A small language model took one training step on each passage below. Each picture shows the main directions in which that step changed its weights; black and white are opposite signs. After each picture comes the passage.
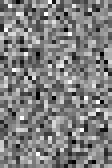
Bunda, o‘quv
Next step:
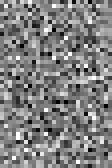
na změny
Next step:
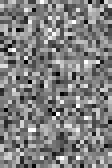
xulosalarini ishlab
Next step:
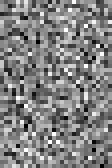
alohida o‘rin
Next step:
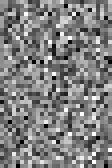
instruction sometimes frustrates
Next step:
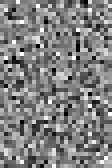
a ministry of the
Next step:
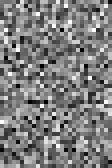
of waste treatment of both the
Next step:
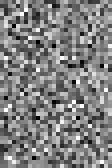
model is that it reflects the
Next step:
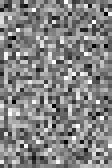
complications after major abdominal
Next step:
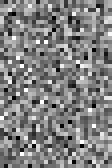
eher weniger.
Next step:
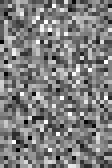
infrastructure, its customers, and its
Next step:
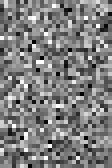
the front line was very important
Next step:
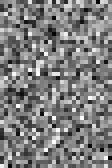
хизмат қилади.
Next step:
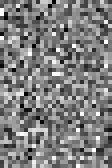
remember that Abraham was
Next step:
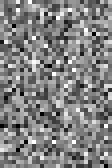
instruments, companies are able to
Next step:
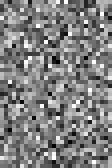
соединений. В
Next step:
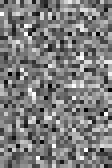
people. The project explores how
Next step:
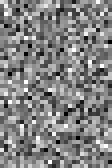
entire art scenario². Early
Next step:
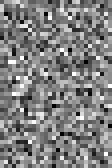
los adultos; al
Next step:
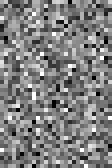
mlrd som,
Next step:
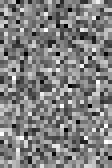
h with constant stirring,
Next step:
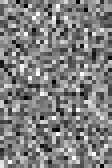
possibility that the terms of any
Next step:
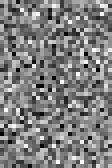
high loads and low relative
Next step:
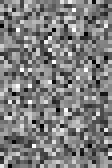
Edmond MB. New
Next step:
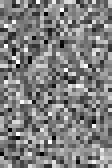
menunjukkan bahwa dengan
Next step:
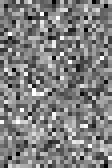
edición. Pearson
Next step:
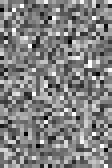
passiva.' Hieruit
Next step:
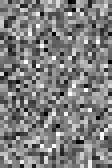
those without DM ($P <
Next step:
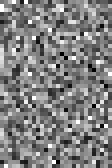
Xos Xojib,
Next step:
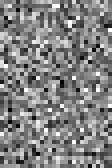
ensure the informed consent of
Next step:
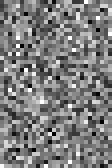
consultas médicas,
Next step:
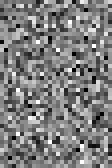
and final approval prior to
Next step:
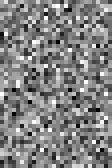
the observed ages at a specific
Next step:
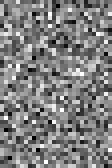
risk factors were identified, critical
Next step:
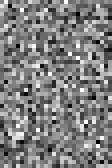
a promoção da autonomia de
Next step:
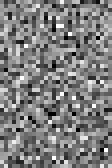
in a regular class. It has
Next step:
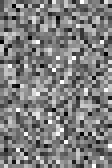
from public to market financing to
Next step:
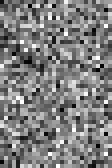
Thus, a grid cell with
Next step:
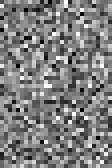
информационному пространству и
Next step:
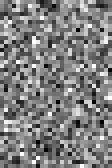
be able to observe
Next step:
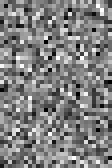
establecieron penas
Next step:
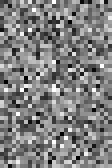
popular as it is easy to
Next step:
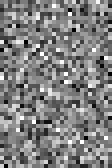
researcher, the systematic
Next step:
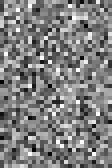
belgilar bo'lib
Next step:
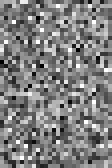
conducted neurophysiological
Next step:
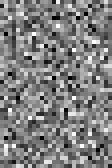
wakaf. Dukungan
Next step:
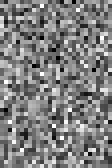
explained in Subsection
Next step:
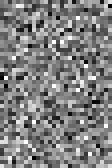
and dark preferences based on
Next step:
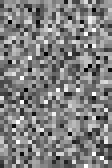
es un campo de la
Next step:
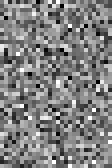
qila olganligi va
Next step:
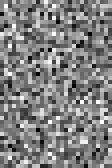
them. This is illustrated in
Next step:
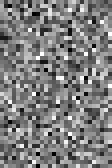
they don't have the time to
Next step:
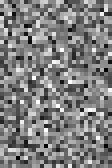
above, the qualitative modifications
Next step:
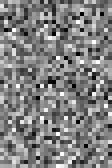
синусы) головного
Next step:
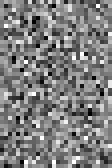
Finally, this article explores
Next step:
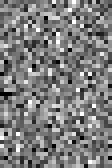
screen the dyes for
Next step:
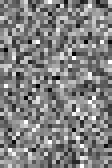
systems that use minimal documentation
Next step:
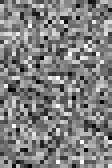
pairings and assumptions
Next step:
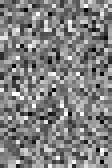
, and labile bond
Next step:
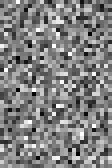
specialists to satisfy nutritional
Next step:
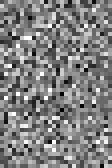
de prevención tal y como
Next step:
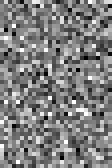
can train speakers to have
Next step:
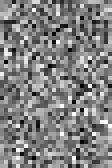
test trenches to gain
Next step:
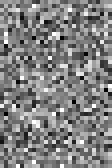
endorsed by some researchers as
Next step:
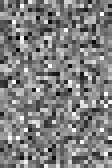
mais non suffisante pour
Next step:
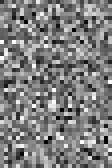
Objective: To evaluate effectiveness
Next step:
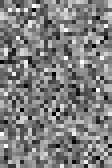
installed with Wireless
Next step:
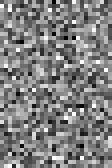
C_Y) \cdot p
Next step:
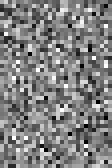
comprises stack and balance of
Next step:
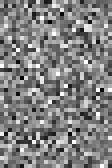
memori yang lebih
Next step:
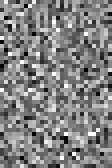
covering almost half of
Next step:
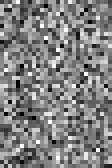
balão de ensaio das
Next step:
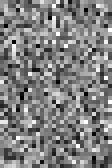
improved with normalization of liver
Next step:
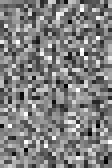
under 1 year of age who have
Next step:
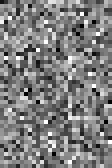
ж транзакція
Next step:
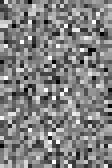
la performance et ces différentes
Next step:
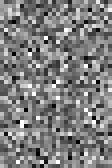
relações entre as equipes de
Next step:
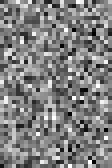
fundamental para otimizar o
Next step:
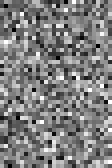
0°. TABLE
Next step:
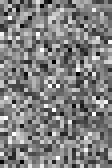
o 'qitish jarayonida
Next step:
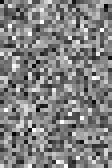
6 Operational budgeting
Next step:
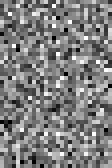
of the Atmosphere)
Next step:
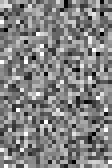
ailleurs, les producteurs
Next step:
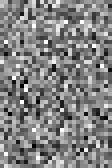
las escuelas preparatorias
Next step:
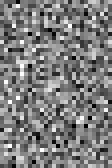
targets. Some specific considerations
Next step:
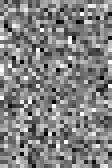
видим основной фактор
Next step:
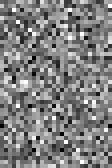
stirred again at 65
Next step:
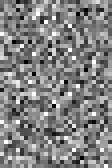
received funding from the European Union's
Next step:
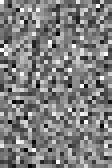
be detained, judged and
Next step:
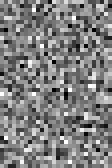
an idea of how you could
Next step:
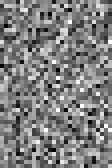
our laboratory data, the male
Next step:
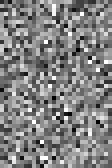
от обучаемых
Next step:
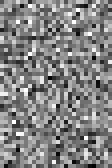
Tabelle 3, dass
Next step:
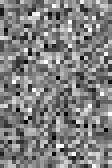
the study and performance of works of
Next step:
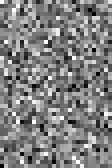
las más complejas,
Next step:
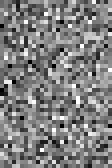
cycle ingénieur en
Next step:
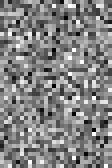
ochiq maydonda
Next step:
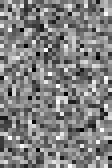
SHBGni amaliy
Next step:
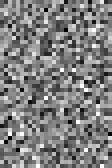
representatividade encontrada é de
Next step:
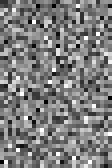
contribuent à la formation de
